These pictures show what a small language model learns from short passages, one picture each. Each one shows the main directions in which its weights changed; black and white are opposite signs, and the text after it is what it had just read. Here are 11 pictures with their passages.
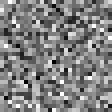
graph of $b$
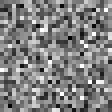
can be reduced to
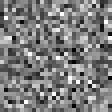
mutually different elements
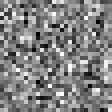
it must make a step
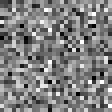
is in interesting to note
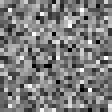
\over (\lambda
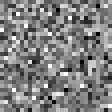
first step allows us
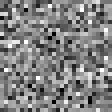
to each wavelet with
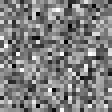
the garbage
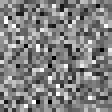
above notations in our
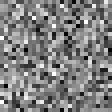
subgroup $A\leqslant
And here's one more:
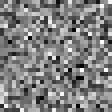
by the above Step
